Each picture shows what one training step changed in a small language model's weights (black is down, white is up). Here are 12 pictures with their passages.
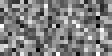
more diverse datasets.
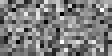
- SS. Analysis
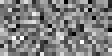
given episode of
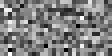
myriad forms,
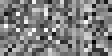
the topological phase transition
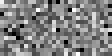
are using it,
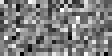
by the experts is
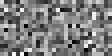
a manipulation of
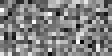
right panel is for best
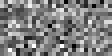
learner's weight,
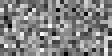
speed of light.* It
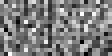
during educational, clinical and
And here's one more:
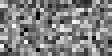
may now argue that
